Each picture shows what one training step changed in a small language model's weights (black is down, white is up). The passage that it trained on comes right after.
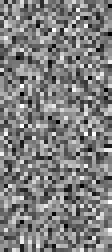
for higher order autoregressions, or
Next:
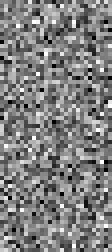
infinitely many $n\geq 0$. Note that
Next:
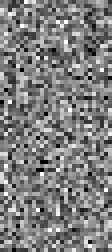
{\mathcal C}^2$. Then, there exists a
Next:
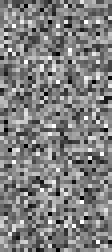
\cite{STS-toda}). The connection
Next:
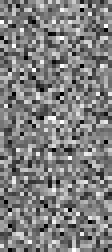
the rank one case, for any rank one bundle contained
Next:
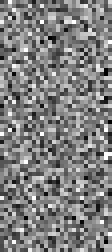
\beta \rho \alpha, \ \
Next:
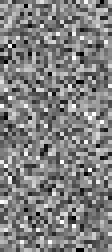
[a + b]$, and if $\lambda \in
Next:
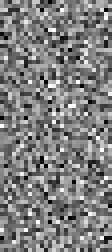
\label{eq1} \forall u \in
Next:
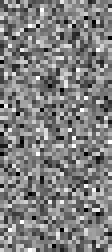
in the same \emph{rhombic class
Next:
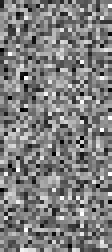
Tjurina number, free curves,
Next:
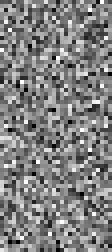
the second differential of $f$ at the origin
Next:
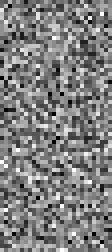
a kernel with the same set of weights. Therefore,
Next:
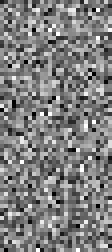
are projectively equivalent. The solutions of the equation
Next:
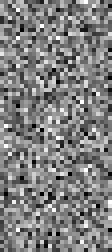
V_1x$, for some $x \in
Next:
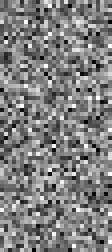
$\Sigma_n$-equivariant. We also
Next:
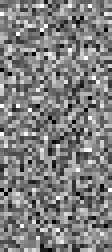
= N$, and we assume a convention that both
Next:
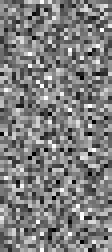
to the Lie algebra of $ K_{\theta'}
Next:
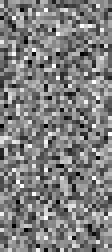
his valuable report and some helpful
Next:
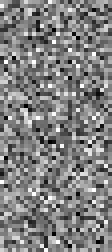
into its compactification, $$ \iota:
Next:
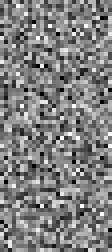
number of short positions decreases with
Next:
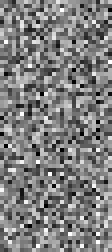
sum over only finitely many terms, uniformly in
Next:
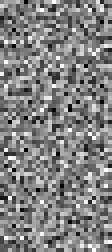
$p\geqslant 0$. The completed
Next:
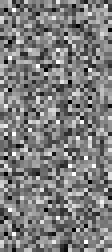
operations. Therefore the total complexity of
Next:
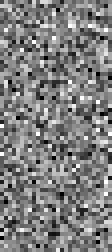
there that under the following Isaacs' condition
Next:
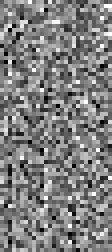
addressed the right hand side of equality
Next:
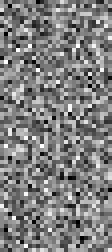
also now indicated. For any polynomial $g$
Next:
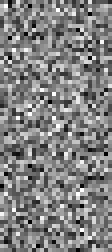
function} $\delta$. The set of all sequences in
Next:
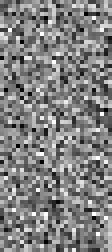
of $\mathcal{P}(H\cap
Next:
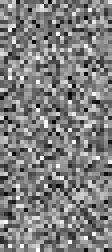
half twist of the form of eq.
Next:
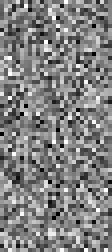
several ways - for a recent approach, which also
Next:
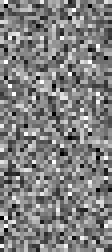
the plt case as we still have
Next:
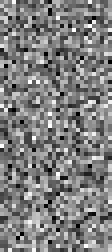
a line bundle on $\PP^1$ and
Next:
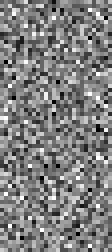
\tilde{x} =R\sin \theta
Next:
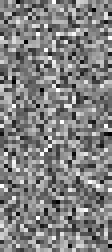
of the polyomino.\footnote{There is an
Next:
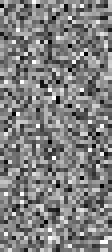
\end{align*} \end{definition} %
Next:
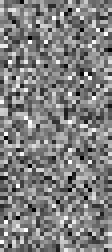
is often decomposed into a collection of
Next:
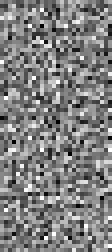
Chapter 3. The calculus of
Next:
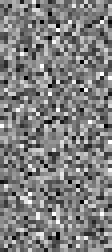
\begin{theorem} \label{Mmax}
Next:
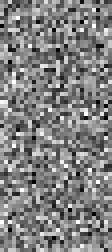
that all $\{\varepsilon_i\}$ are eigenvalues corresponding to
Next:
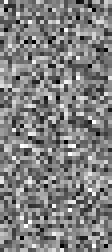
which allows one to make computational experiments orders
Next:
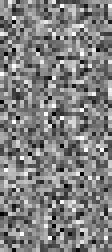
constructions of irreducible unitary representations of the mapping class
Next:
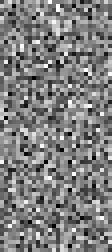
singular flat with $\tits F=\omega$, then
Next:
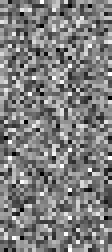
$R$, we have that $M\cap
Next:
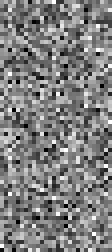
differences: firstly, from a time series,
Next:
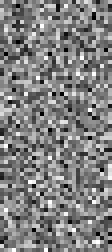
For skew diagrams $D$ and
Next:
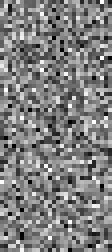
prove that every set of $2n+1$
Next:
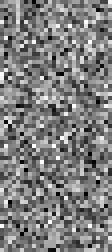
If so then $f_{\#, \Lambda}$
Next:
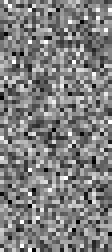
that there is an open circuit in
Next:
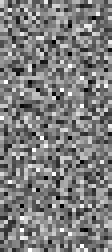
set of all vertices $v \in \V
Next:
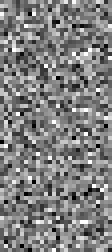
${\mathrm{A}_3(\lambda)}$. For every
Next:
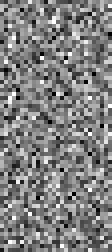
corresponding universal covers. In the following lemma the
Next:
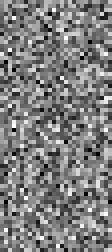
\includegraphics[width=0.65 \textwidth]{}
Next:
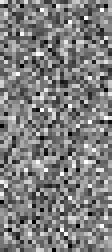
by {\it rooted forests}, that
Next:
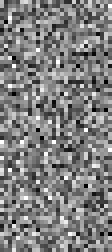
noncommutative residue is the unique singular linear
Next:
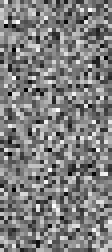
main problems is as follows. The conventional
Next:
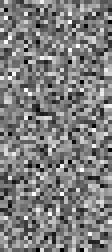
Using Table $(1.a - c)$ and
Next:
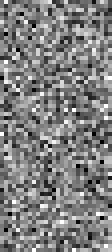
Theorem 4.8) the injectiveness
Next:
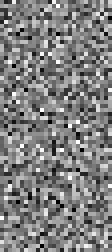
the rule specified for coagulation under
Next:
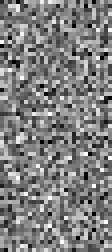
\subsection[The pseudo-differential operators
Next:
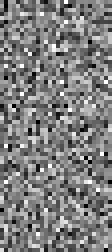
be its ring of global sections. If we fix
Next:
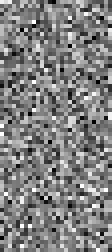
to define local computing agents or
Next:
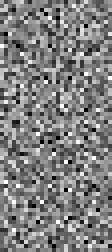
in Section \ref{sec:example}.
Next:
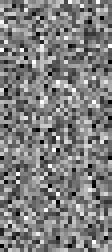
a positive counterexample $V'$ such
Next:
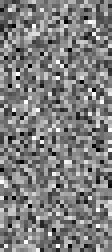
$$ since $\sigma_\ba$ is the normal
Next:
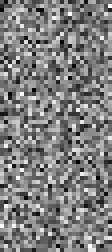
decreasing order. Let $\tau$ be a constant
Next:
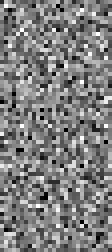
\boldsymbol{H}_{B}^B =
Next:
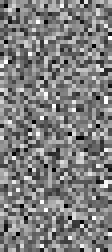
\notag \\ &\cong \frac{\sin (\alpha
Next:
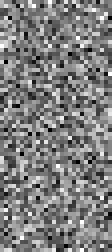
$M-n_{c}$ is even. Then
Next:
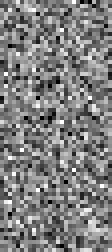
group on $G$ with generators $[x]$
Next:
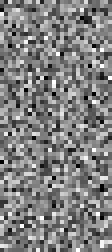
we first restrict our analysis to the case of a
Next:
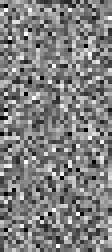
$V_+$ is the cone of a finite
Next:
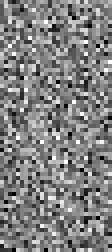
Result~\ref{mcalister}, and
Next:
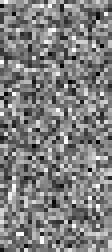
$\langle \boldsymbol{Cn}_{p},
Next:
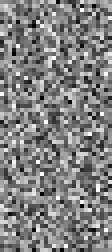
of the original kernel $K$'s covariance
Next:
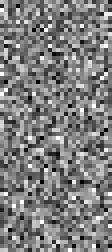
\eq{fg}. Assume that there exist
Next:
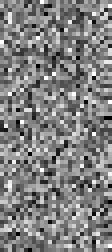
turns out every Baer Jordan algebra
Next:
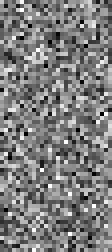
where $W$ is finite, but the definition
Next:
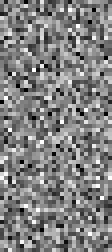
constructing~$2^{\mathfrak{c}}$ many closed
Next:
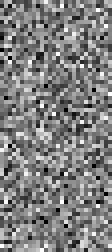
quadratic variation process.\\ \\ \noindent By a solution
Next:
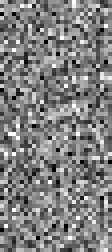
isomorphic. \par This paper belongs to a long
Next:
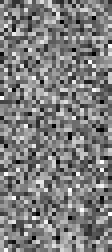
and $F(v)\geq 0$ for
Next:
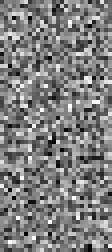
invariant integral on $ \mathbb{Z}_p$
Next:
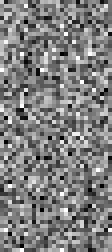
primes: \medskip {\it If $A$
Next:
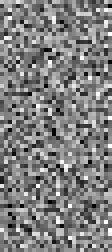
\sf{equivalence} between two
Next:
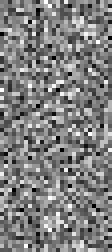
even in the same line. We also use
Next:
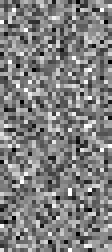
identify the form bundle of $M$ with the
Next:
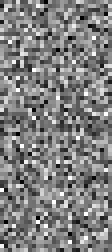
that is, the determinant of right multiplication
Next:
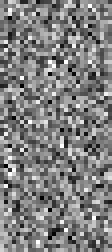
time changes we propose three classes which
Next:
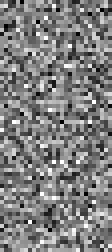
the fractional fundamental theorem of calculus stated in
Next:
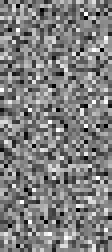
)\Big). \label{abpar}
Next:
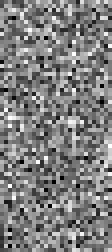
generating function as classical as $z(s)$
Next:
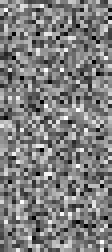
can see, that the solution stability zone depends on
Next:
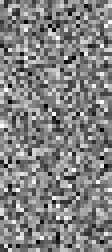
all this is the following \begin{prop} Let
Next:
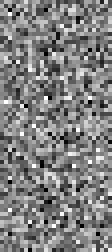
arbitrarily small positive constant which might not be the
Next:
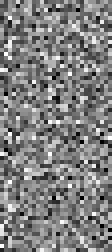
then a grading over the integers, with
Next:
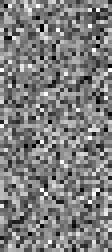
inequality $$ \rho({\cal A}, {\cal
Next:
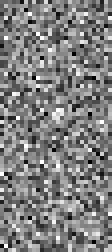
the semi-classical limit.} \newblock
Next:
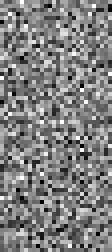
Also, clearly, any subgraph of an
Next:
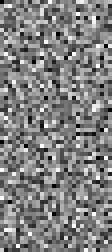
(Frame5) {Frame}
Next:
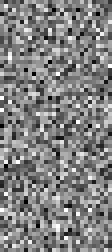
is not identically zero. Its three
